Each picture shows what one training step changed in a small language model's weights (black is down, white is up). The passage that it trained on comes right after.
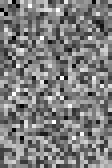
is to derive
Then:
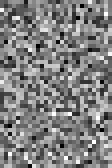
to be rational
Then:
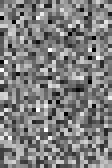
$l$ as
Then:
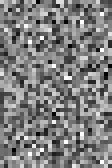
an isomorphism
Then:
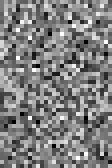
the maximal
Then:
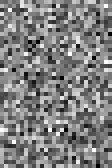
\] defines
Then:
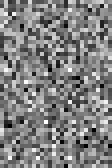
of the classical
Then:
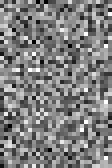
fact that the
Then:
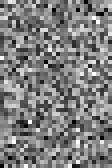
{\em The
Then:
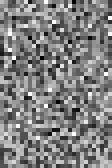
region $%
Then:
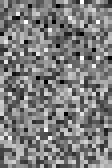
$E$ has
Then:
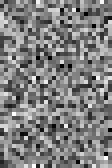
such a way that
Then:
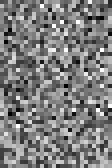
thus reduced
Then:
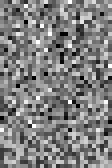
for any $t
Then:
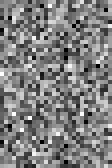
and $\hat
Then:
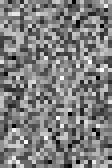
sequence of {\em
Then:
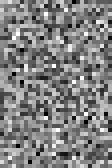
is closed in
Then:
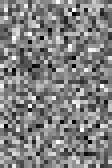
is bounded by using
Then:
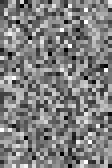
ds +
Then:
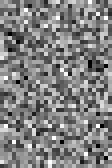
pq -
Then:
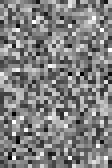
with $n$
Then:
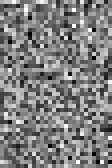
arise if
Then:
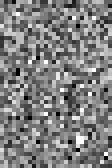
production functions,
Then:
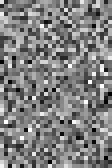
which contradicts
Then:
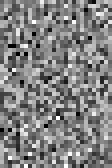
of nonzero
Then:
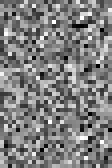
and also by
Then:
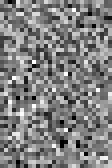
this paper we
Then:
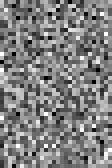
which a very
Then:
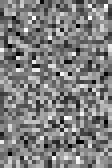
these expectations
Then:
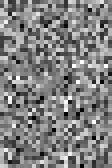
of all standard matrix
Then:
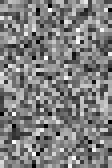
have an equivalent form
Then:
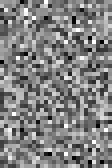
a vertex of
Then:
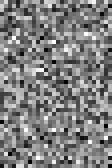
can bee
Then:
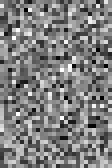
next section of
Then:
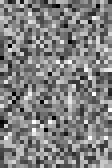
parameter values are shown
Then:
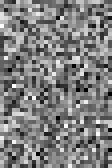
that the way the
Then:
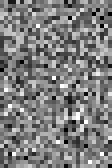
examples at the
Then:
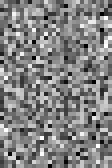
in which two
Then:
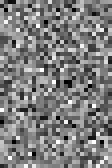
time since it may
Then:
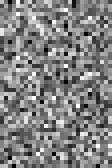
than zero.)
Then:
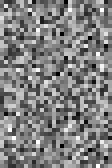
Theorem and the
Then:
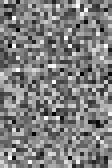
with respect to the
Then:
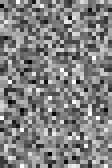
away from
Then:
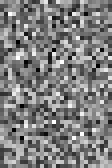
is a projective
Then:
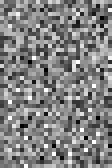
differential geometry,
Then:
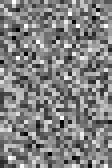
a positive solution for
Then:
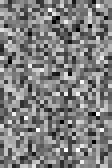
write $\bar
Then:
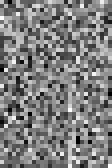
bounds for
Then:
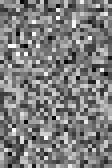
condition of nonempty
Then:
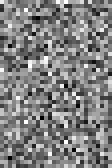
*The set
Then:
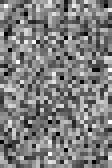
First define
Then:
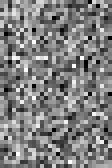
result, if
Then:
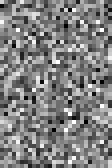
where one has the
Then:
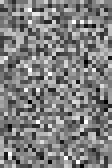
on the number of
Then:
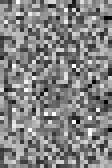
particular, any
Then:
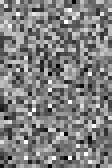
transformation for
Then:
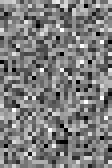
Then, the sequence
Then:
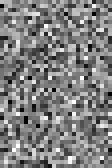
This is a
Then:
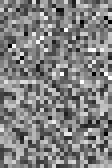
an integer.
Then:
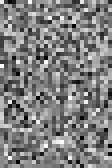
variables, or
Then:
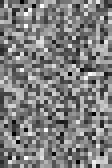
both $f$
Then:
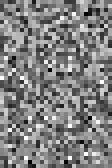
or Bosq
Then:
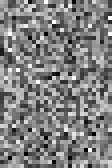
region of
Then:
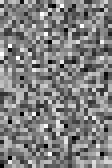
the following endomorphism
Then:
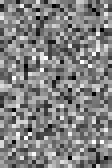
0. By an
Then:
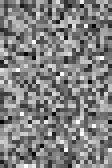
as follows:
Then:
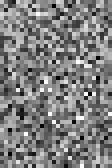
proof of Proposition
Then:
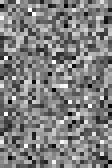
for the following
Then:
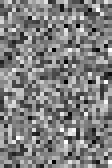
since $\mun
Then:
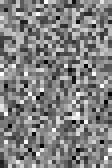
also get the
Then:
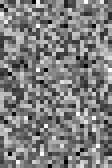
in optimization because
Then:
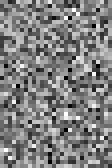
all Borel
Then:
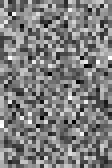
of variables
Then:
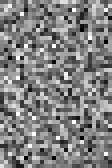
cover this
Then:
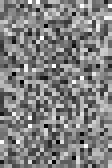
is generic,
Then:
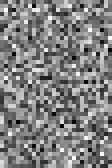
given their wide
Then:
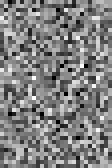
estimate the
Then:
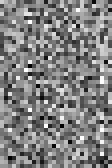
The intersection
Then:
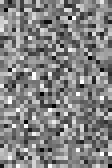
coming from
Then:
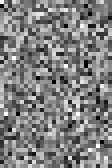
by the map
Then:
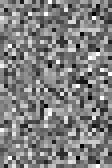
parameterized by a
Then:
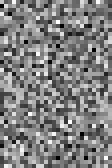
$\Lambda$ under
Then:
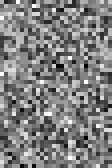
the case that
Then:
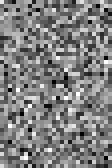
implicit function
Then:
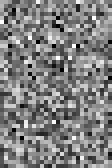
is concave
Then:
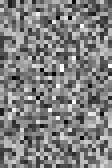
point free.
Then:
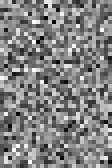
has also been the
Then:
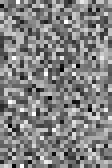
a generalization of
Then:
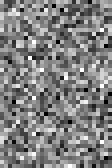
prove that system
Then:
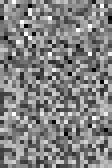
type described above
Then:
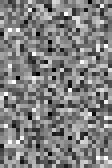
\Im s
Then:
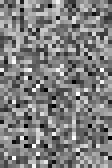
unique extension
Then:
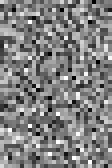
As a vector
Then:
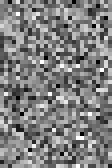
spectral properties
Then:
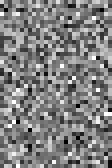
measure $\mu$
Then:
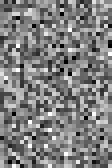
deal with
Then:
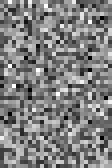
to solve by
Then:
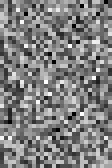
completion of
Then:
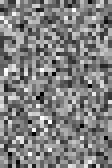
not known
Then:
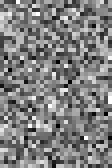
the proof (in
